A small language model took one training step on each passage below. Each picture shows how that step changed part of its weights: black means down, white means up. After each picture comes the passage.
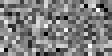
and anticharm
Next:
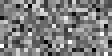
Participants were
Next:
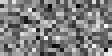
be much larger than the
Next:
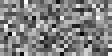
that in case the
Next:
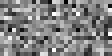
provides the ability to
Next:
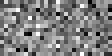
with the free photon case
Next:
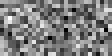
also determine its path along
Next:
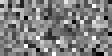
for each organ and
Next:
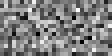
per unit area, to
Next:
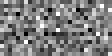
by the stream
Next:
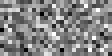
to evaluate it when
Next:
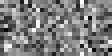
$\alpha$, that
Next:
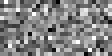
down-type quarks
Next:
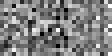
the structure of the formula
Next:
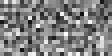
as shown in Figure
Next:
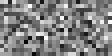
test our algorithm in the
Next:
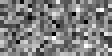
{System \&
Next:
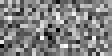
To derive an
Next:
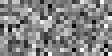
produce noise and change
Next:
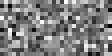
distribution for a typical node
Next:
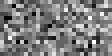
\sigma_q =
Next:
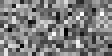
the lever arm
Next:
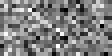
are small. On the
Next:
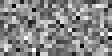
the $Z \rightarrow
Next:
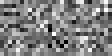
In all these cases,
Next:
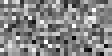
which can serve for
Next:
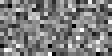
relative normalization to a
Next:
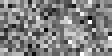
in $\mu$ should
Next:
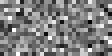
thermodynamic equilibrium
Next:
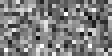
encode interactions and account
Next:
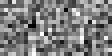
line shows the distribution of
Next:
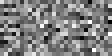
In this paper we have
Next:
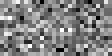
processes as they are often
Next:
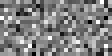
$^{7}$Li stellar
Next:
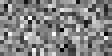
an isospin
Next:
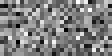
Once the heating
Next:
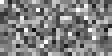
input format for the
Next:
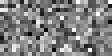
$K$ approximation to
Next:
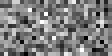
discovered likely
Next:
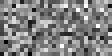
the design of 6G
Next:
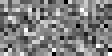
version and how that
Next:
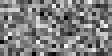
to be related to their
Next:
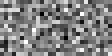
to the entire intensity range
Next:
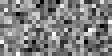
behaviors of users in
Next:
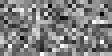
is difficult to
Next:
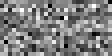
is defined to be
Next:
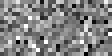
should remain the
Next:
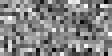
available radii which
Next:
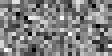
leading to incorrect
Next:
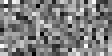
finite size of the
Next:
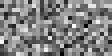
of statistical algorithms
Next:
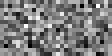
if the density of
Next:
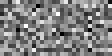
right hand side of
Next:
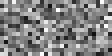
be chosen to produce
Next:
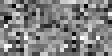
\over \partial
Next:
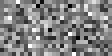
problems are valid for
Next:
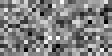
do not hold
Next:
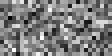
the reorientation
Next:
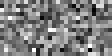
between $e$ and
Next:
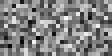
the sets of possible
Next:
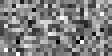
the performance objective
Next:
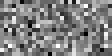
a test particle as being
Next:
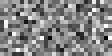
other than those in the
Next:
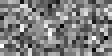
no inputs or proper
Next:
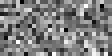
Chem Lett*
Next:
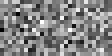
particular, the results are
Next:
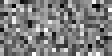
a desktop
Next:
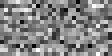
has been chosen. The
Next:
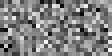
each small cell is
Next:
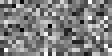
Another indication
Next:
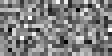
on the number of
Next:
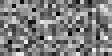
the effective potential in
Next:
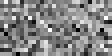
which will provide a high
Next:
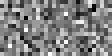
for these black holes from
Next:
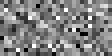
long = test and
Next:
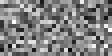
viewed from three different
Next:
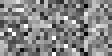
will evolve
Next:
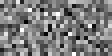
Experimental results are
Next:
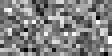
model. The exponents
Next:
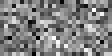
the underlying diffusion
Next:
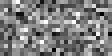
gravitation to the
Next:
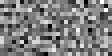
CP}$ for
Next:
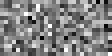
interaction criterion
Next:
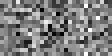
Parametric excitation of
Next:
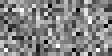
is no obstruction
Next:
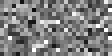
the optimizer
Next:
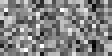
cases. The data are
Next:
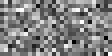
point are obtained by
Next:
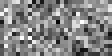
theories are normally
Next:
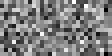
of the shared
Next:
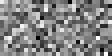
scheme. Computing
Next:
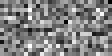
marked mismatch
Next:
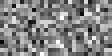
the spin temperatures of the
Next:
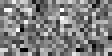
models. The results of
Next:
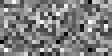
one finds less
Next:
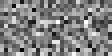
the same order as the
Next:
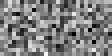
its suitability for
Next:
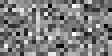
is thought that
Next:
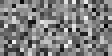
the test experimental value,
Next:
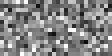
spectrum reconstruction
